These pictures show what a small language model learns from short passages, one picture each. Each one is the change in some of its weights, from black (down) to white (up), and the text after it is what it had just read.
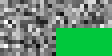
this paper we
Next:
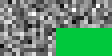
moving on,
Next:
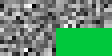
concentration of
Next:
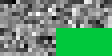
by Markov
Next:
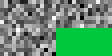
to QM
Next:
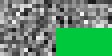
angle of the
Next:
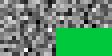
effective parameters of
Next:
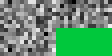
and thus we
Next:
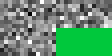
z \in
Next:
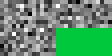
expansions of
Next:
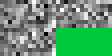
we show that we
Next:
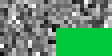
for one dimensional
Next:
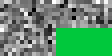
use the master
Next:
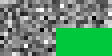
We want
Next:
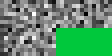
look for it
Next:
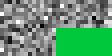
We prove that
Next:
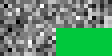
$, and
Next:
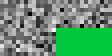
is a local
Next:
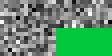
the tape and
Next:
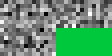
takes the
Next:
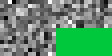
role of
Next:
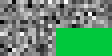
many field
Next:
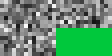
our results from the
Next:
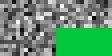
The structure of the
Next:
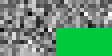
is given as
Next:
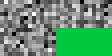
second round may
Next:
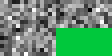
characterized by
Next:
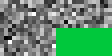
the power to
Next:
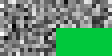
and projection
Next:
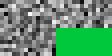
quality of
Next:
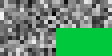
and taking
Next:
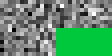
of free energy
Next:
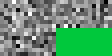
call such a
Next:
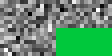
of this difference
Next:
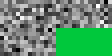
a & b
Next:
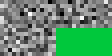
the possibility to
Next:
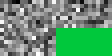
provide that
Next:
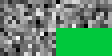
where C, a
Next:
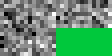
By using the fact
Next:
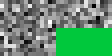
on the long
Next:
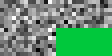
the regime
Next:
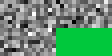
single measurement,
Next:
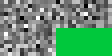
For the last
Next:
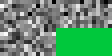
contributing to
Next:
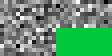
again a
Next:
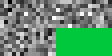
referred to
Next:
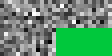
following result:
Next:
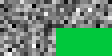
Hence it is
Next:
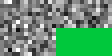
between the signal
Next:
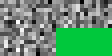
contribution is
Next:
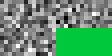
series with
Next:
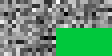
some examples of
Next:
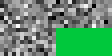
now considerably
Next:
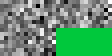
on linear and
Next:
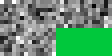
others by the
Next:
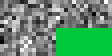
when two or all
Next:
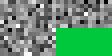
parameterize and the
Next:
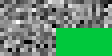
small. At
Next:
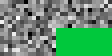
shows the evolution
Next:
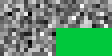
equations with complete
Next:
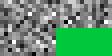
Because the
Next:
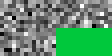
methods with higher
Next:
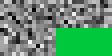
the experimental data
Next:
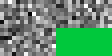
easy to
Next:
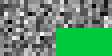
other is not,
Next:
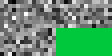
folia of
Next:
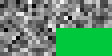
data for all
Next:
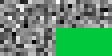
1s in
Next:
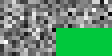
LD as a
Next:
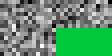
\Gamma _W
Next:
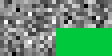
With each
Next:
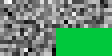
the rate of
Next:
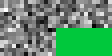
spaces with
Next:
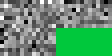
find a metric
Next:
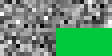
we prove a
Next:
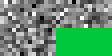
in Image
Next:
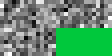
plan to
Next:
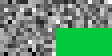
it follows that
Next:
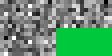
nodes are
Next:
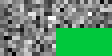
corresponding to the local
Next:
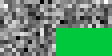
personal data
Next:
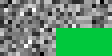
as such it
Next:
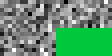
of any spin
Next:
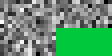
that associated with the
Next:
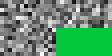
from the best
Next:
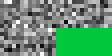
the signal
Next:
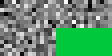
interaction mainly
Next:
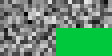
in further
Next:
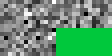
is closed under
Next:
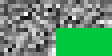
weak), the
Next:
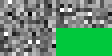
algorithm. We
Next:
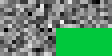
of all inner
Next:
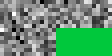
and notations of
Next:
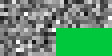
to a scalar
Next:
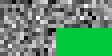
obtained by introducing
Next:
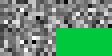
there is some
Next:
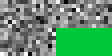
these results show
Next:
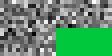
mimic the
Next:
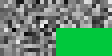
and counit
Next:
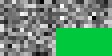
There exists a
